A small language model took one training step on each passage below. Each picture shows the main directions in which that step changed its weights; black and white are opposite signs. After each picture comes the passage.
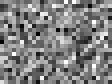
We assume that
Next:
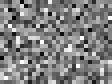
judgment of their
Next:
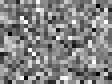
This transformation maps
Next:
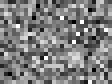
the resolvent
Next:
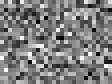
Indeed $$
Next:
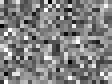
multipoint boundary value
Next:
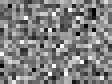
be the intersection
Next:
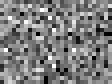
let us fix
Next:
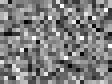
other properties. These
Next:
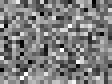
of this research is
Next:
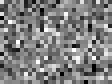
examining the
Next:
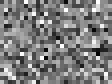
the posttest
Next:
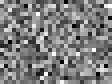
and all other
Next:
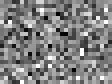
following vector field on
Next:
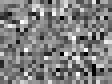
energy at the
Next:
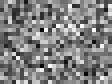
the proof.
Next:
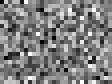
type theorem on
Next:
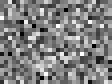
half space will
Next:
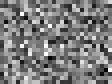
down to the
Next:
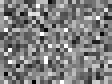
Forrest I,
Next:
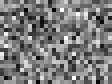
a universe
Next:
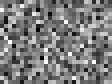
of choice for many
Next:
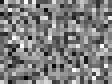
manifold and consider a
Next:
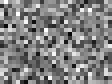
education teachers to
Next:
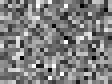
left and right values
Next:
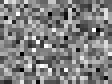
kê cho
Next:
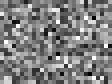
from the internet
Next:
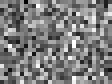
followed. ,
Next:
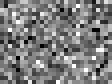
proof. We shall
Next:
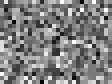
no such results are
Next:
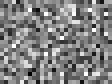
& x \leq
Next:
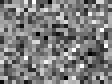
heating time during
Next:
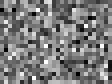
bracket between
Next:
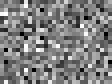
even fatgraph
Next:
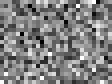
compensators at
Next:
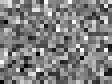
condition holds). Thus
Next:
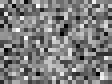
arranged was
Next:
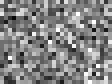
Let $A$
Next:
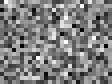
again be explained
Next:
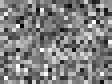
convex hull of
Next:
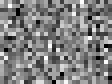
It seems to
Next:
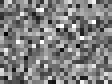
research and practice.
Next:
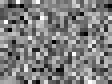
if it can be
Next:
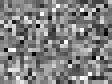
Table 2.1
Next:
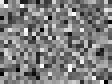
entries and
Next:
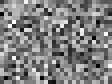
through digitalisation and
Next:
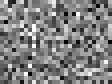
Pr <
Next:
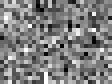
due to the
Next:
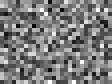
we present a proof
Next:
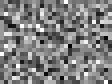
storage ground
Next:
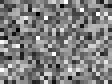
there is no other
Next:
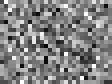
polynomial identity for
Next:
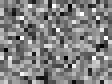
Given an
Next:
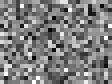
DM is
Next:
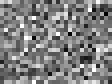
relevés for
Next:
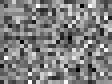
burden on
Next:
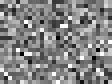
satisfying $0
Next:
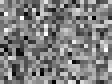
of interfaces.
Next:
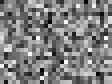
correlate all
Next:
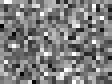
study a specific
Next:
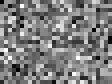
is observed. The
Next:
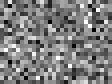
The TTA
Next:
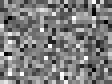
common approach in
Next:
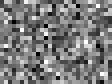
brings together
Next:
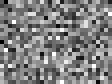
are coprime there
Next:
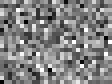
technologies which have
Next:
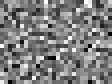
pathway model,
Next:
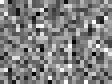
particle projection
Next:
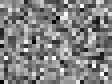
three beams
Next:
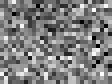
pulse problem
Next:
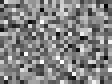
on $C$
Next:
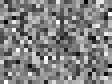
in May
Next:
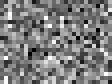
came to the
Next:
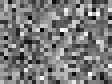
is called a
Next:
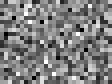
results is to show
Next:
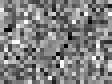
later. The
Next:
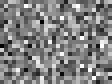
access going out of
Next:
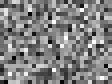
They provide place,
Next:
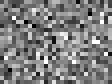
of quality is then
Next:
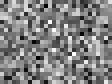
towards it for
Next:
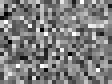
of exposition,
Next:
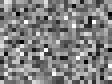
is negative definite
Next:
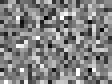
team +
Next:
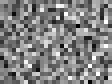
\hline $
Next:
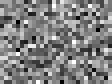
outcomes after being
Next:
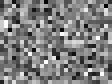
b). The rational
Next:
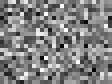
the derivative estimate
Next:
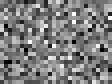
articles concerning
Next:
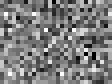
levels in the
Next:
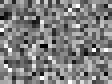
with the results of
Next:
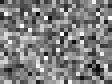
applications where object
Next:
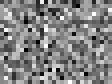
the identity of the
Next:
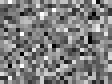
them is the natural
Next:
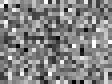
see in a way
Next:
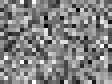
uniformly to a
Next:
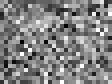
review concludes
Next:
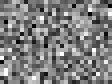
with strictly positive
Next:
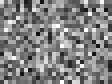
profit by
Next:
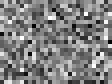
IIP formulations
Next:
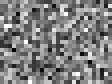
at it) then
